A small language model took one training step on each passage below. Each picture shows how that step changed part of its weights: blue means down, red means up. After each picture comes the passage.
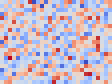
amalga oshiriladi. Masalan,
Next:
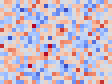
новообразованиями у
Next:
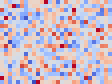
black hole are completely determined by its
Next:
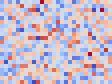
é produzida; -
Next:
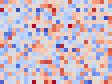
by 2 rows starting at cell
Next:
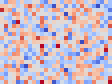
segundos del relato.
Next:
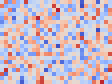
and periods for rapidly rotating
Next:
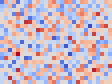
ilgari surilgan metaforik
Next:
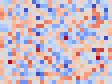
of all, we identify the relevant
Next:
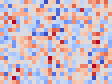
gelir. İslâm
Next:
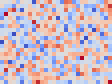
6 – ventilyator, 7
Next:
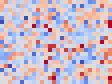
constant and geometrical effects encoded
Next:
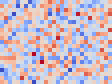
works well up to energies as large as
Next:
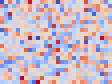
vaqt davomida
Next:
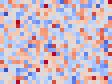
və digər
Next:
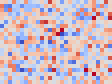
of the burn trace left on the
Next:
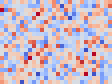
are special in that they include a wide
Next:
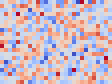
perkembangan kecerdasan
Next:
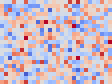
of this knowledge for practical
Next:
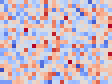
atom column is marked by a circular
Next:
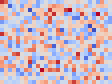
Grant {\it Measuring and
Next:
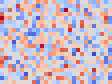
cluster, oil and fat
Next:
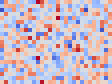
polarimeter---for a
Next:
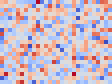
Space Technology Graduate Research
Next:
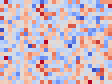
accumulators is shared across
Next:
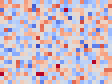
and Tsung-Yi
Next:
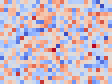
constant in ($n+1$)
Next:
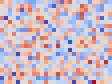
SMT-based prototype,
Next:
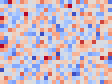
fue el caso de las familias
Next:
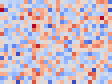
HRS/LRS resistance
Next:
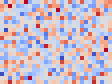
it has been observed that the level
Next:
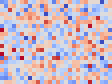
(true) energy into 30
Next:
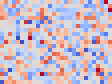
проекту згідно з
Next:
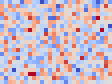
observations. However, the exquisite
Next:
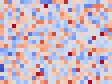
Suzaka}. There are several
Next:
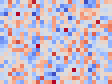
texnologiyalari va bozorlar
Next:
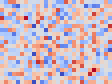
sobre a administração direta no
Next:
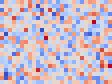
ainsi consacré un
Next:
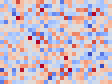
transtorno generalizado do
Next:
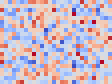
DRW (a), modified
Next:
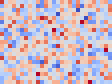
gamma-ray burst
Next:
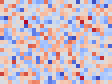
цель совершения одного
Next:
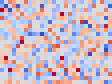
escasez de gas natural como
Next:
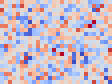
first describe generation of entanglement between
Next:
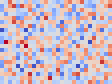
the three-band model allows us to
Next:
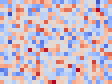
a pele dos raios
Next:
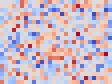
two types of losses:
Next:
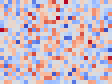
through a social network,'' in
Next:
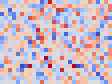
indivíduos envolvidos nos
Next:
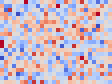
of global security is the collaboration
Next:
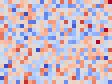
vectors of the Compound twin
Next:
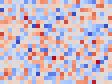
Turkiyada va Fors
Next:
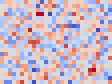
Sehingga guru
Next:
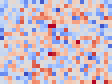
series lengths, with no tendency
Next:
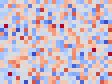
davrda uzoq
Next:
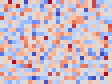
değişimler yanında
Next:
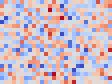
apply such construction to the case we are
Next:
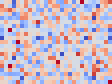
a hepatite C, a
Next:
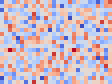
around nulls within which the phase
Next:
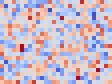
paper becomes less restrictive at higher
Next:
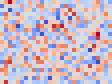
huquqlarini amalga oshirishda
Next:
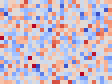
\log(N)$: the coefficient
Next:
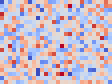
harassing calls are
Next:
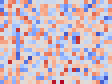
dall'altro si profila
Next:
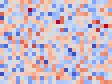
et ontologiquement
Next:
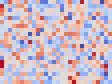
yang dapat mengukur tegangan
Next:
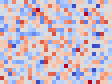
heat cycling, rather than
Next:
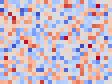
patients with deforming
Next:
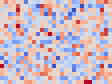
wrong decision is
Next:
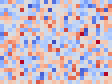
que compreende os cursos industrial,
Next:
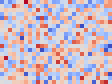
between treatment effect estimation and profit
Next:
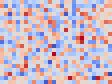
value which indicate no of silence
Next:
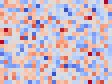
та В. Лисенко
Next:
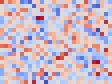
The transient X-ray burst
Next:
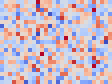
From Heritage Building
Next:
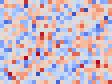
regular monitoring programs. New
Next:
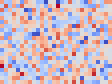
in the inset of fig.
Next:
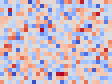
informado en el que se les
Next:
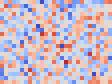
or close to 13.6
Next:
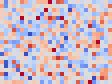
slow evolution of the system through metastable
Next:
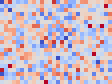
hamda orttirilgan patologiya bilan
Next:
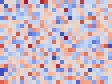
and is most likely to have a
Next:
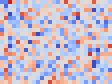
existentes e enfrentados para
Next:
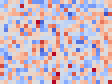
for the map size, a
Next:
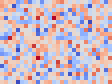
by an instability-driven
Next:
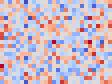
is a drift term that
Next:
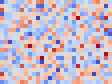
tipo de promoção ou oferta
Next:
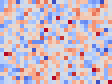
theories. Hence, a unified understanding
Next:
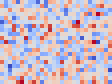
than imposing strict constraints,
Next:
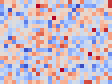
the right hand side of equation
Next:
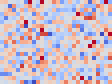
видим органическую
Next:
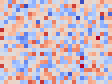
sensitivity of current neutrino detectors,
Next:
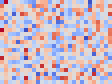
\bibinfo {author} {\bibfnamefont
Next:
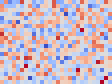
de cette initiative sont
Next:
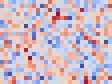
Tunneling density of states}
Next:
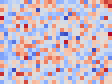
preocupação” pela OMS
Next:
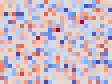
non-equilibrium resistance
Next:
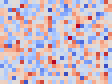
выручка от продажи
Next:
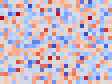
работа. Научната
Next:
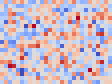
similar relations between the total population
